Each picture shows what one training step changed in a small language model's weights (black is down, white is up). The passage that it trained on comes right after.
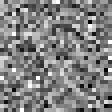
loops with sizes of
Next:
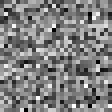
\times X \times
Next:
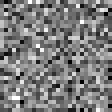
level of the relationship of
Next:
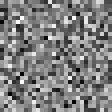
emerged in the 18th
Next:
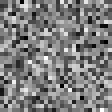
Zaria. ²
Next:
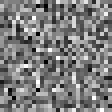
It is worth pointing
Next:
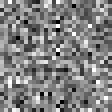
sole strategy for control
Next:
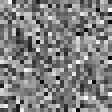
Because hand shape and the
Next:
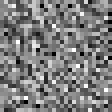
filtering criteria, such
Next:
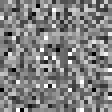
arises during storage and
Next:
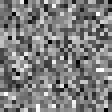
excessive inferior or
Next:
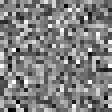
half-life period
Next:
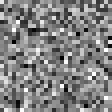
the optimal combination for the
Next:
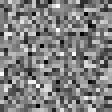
be universally applicable in
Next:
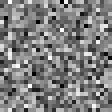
Syrian refugee
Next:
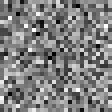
in social class 42.
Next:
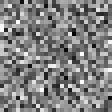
of Arctic System Science
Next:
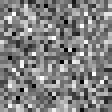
of adjacent channel.
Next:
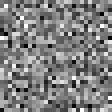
sites and soils)
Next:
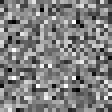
that we consider two
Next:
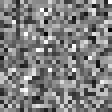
platform. A similar
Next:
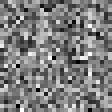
a significant increase in the
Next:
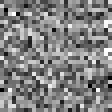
signal y_i ,
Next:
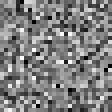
The film has long
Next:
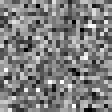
strong support for enhanced security
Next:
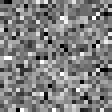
school by hand, and
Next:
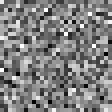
and A' are the
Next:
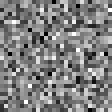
we used ROTI
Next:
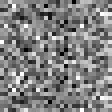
frequently due to air
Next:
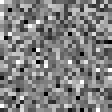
with the ultimate goal
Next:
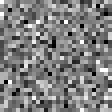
with certainty constraints on
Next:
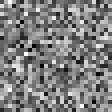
WBT were conducted.
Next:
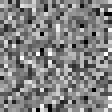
financial reporting quality of
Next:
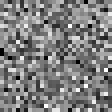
independent experiments to show
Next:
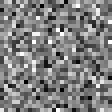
North Carolina at
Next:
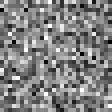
or better is expected,
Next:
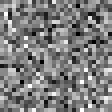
of thumb for
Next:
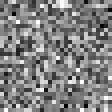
increases the path for average
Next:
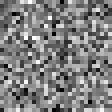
obstruction of flowering
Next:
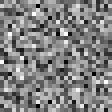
Policies: A
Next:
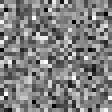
fading and emerging —
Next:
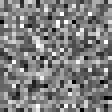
features for electrochemical
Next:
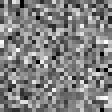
in order to give an
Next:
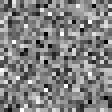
to take this short survey
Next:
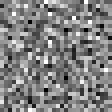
begins with collaboration
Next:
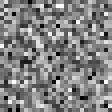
harmonious balance of
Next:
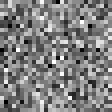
problem (3).
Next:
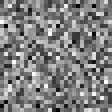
Measure TM practices
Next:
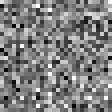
$CaO -
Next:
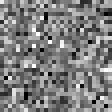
they provide. Special
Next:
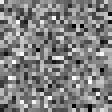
the present study and figure
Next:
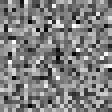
*Preservation is
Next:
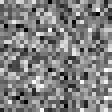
for polar molecules
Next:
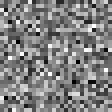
utmost importance and
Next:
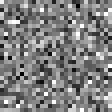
we assessed the status of
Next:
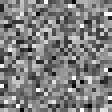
presented and analyzed versus the
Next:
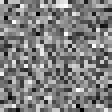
reference path that has initially
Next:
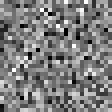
diazo solution with
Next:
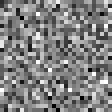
flight diverters
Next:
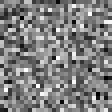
are found to be,
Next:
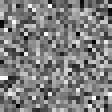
remarkable in many
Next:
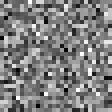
of HSQL
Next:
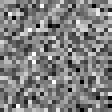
of the first reporting period
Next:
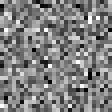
In addition, a small
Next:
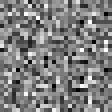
a more flexible data
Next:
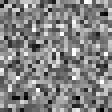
in cinemas
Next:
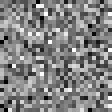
time change $N =
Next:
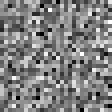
is thought that damage to
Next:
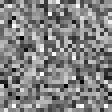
relationships that could have appeared
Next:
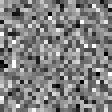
in winter below
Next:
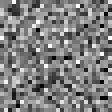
for communities located near oil
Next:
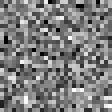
there wasn't a
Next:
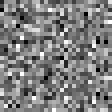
skills are reflected.
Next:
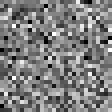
production numbers. How do
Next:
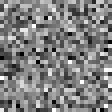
from all classes except the
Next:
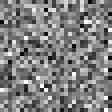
network , this means special
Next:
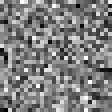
birth to one child or
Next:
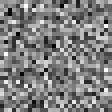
has invested a
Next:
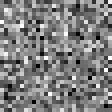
was delighted to see
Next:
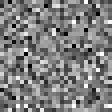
N X Angle
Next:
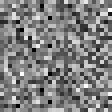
The formulations of
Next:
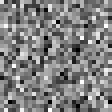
Association of Hydrological
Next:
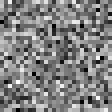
therapy, disorders and drug
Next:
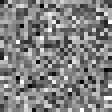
ejection of the
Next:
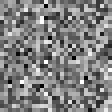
leads to this policy is
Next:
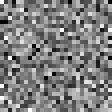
to high stress levels and
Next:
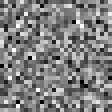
that highlighted the importance of
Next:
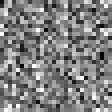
subsidy level to
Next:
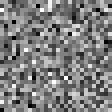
Choice of Food
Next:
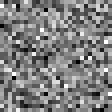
sample drawn from
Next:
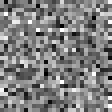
they are important narrative
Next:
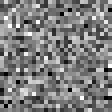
aged mice.
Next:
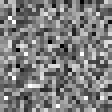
effectiveness of incorporating the
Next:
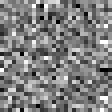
and other social bodies,
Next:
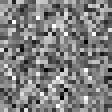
knowledge and academic skills.
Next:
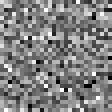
equilateral triangle
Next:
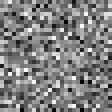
of variance, the
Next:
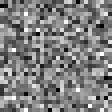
study was to assess the
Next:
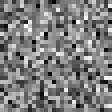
tEMG. The
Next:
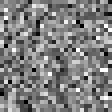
that used at drone
